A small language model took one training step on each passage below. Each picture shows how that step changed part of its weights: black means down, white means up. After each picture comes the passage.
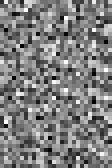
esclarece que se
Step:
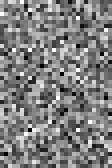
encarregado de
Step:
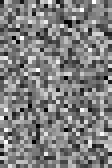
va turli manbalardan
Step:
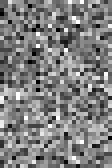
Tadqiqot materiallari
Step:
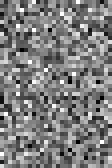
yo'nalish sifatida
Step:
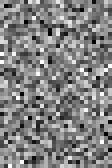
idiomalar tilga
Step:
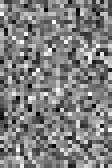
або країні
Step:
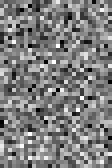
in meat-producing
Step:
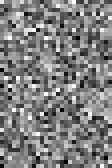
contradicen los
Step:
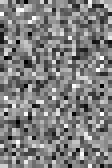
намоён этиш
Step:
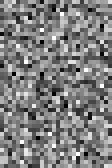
Entretanto, é
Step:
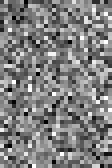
las limitaciones
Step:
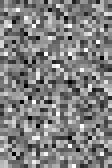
ўз бахти ва
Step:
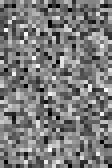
kasb etish yo'li bilan
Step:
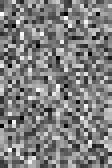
*Advances in
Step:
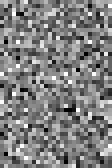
какие практики
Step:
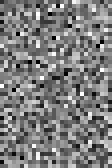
tal risco seria
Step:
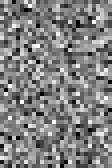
Eron davlati
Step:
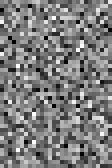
maqolada tojik
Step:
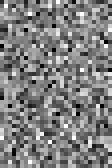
также представлять
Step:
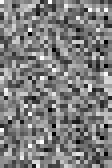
Ces conclusions
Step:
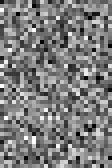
se référer au
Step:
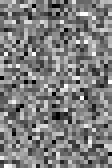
power plant
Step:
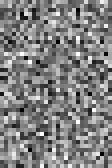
el sector rural
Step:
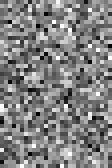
toliga kovalent
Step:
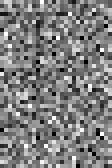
Тест band3,
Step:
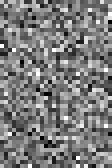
que favorezcan
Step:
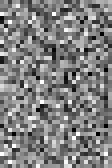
più grande
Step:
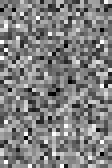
maupun radio.
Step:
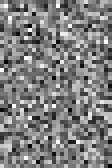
la redacción del
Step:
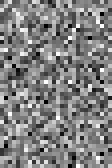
серед населення,
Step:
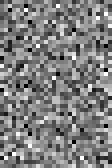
это способности,
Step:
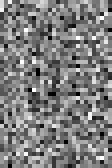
Indonesia. Dan
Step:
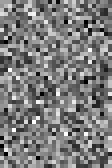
AB1 - Prova
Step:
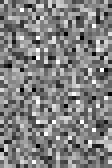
General.* Santa
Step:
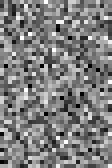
abilities, social
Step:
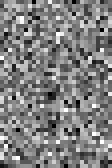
об'єктів з
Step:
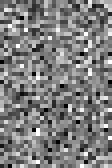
من مطلع
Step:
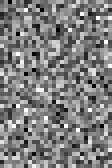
dan Perairan
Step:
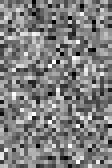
Ushbu toponimlarni
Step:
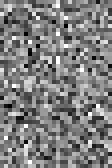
зміни технічного
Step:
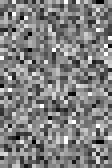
функціонування та
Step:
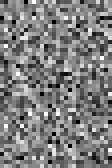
для достижения
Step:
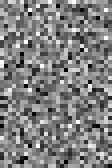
el crecimiento
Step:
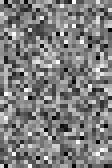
проживанием в
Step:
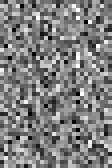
Jones B., Lane
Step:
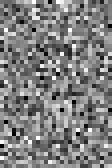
o'zi tashkil etish va
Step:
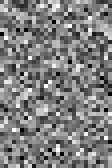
этом значении.
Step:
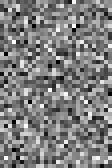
всадников для
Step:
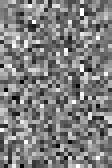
mahalliy davlat
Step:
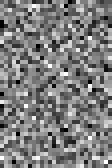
and prevent public
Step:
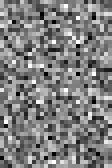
escolas, mais de
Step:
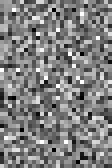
bir kuchni anglash
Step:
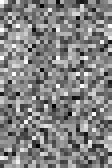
leitura do texto para
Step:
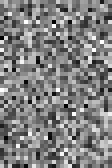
a família
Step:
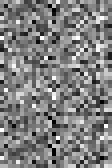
DAS CLASSES
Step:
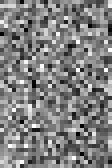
amalga oshiruvchi turli
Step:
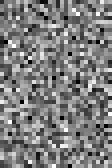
motives to remain
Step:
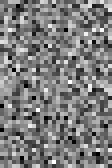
учун барча
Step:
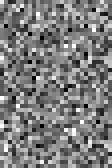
e não privilegiando
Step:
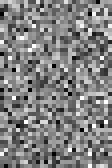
направленность* –
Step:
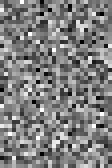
une des plus grandes
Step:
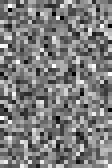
forma, o projeto
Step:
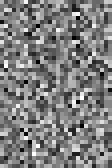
Lorek, S.
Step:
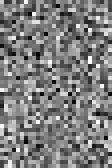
как инструмента
